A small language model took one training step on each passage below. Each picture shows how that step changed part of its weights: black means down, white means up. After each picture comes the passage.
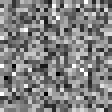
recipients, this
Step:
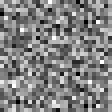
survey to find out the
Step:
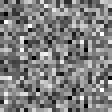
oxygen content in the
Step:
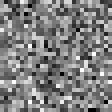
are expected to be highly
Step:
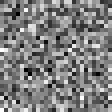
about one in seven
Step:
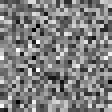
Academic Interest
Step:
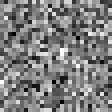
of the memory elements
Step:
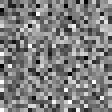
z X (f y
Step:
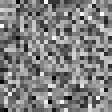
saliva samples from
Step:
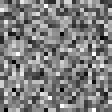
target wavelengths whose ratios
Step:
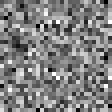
antioxidant capacity
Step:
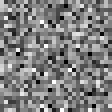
to listen to them
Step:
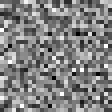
second step is to create
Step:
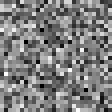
be seen in the
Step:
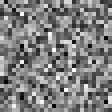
at set-points
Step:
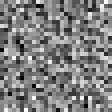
star's rotation spin,
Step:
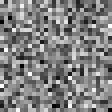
countermeasure deployed within
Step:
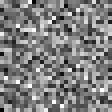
top displacement versus base shear
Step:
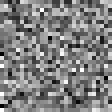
leading to impaired
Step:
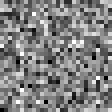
according to predefined
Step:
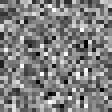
vortex beams in external
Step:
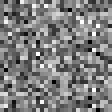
seal packing material
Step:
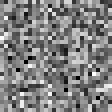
of the tools that can
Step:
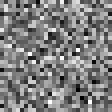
the parties or the
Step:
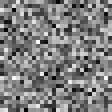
Besides, a
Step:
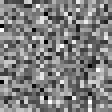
rate converges to
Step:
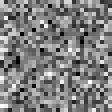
to intrinsic opening
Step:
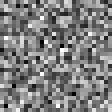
the medium. With equal
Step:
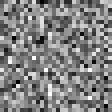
likely, many models of
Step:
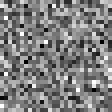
and pressurised at
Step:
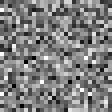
& Nowak,
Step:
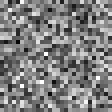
several positions and guiding
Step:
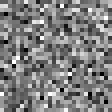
time, $\gamma$
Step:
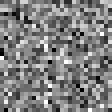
ranged from 15 to
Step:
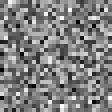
allowing the solving of
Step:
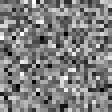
fundamental principles of combination,
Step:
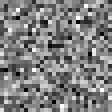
position of the rotor
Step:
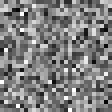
explained by Eqs. 2
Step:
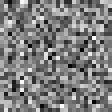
states in the minority
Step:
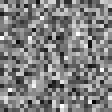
theorists have
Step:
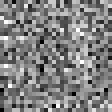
Computing. The center
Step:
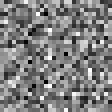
energy equations are obtained in
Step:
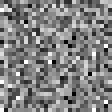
have defined the tensor
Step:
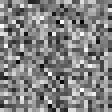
and sinking.
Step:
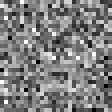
and the YSR
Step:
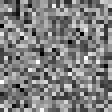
were grinded into
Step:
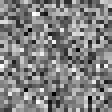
system that can efficiently
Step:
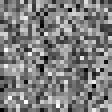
transit spectra. In
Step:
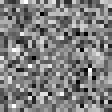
fields is technically
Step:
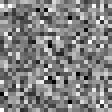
step from $x$
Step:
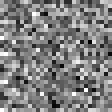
system can be either a
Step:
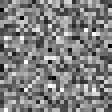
\item M.
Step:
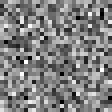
stress on nursing
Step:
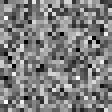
of indicators, and within
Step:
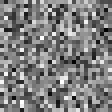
of implementation and control of
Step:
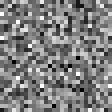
pulses exceeding threshold
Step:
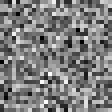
these complex issues, 18
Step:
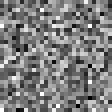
colors descriptors
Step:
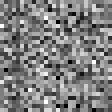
parents’ support and their
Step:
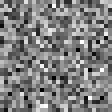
during this procedure the
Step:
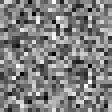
chapters: I
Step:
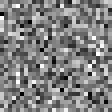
Note that $\xi =
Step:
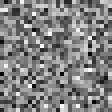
enhances the shear
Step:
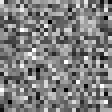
re-scaled to
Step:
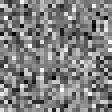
and can have distinct experimental
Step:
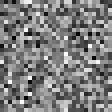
PT region, are
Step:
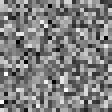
to the outermost
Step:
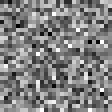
them to keep reading
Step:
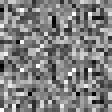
a symmetric phase at a
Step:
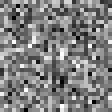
on the underlying conceptual
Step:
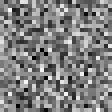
alterations are also
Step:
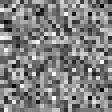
identify past, current,
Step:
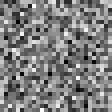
Nutrition education
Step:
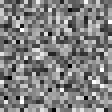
grammar, but
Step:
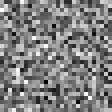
can become locally
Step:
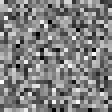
to wallet
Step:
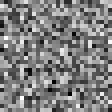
with in the past.
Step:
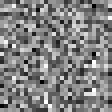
beautiful and
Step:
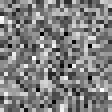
The stiffness of the
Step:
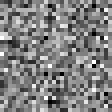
get that the method of
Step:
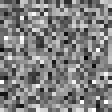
health. We got
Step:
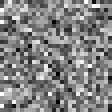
Pearson Correlation
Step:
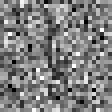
broadening (or
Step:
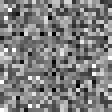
from a given vacuum
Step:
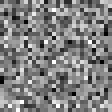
day of treatment. There
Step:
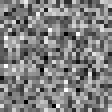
orthogonal matrices. We
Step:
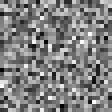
the bias generates a
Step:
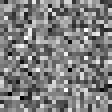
of the Fock representation
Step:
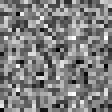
a lens. Each
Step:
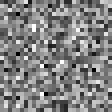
that only those products of
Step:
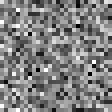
We also note that as
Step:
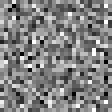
which means they have developed
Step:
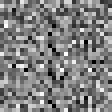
line for higher frequencies
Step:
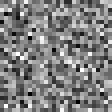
up to 90 days while
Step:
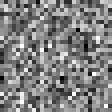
the clusters based on the
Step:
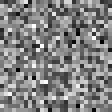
that some currently known active
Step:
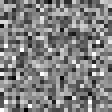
rate and on a 80
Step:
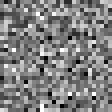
its different sectors.
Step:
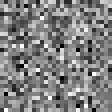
the business community and
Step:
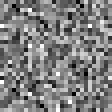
lessons learned are
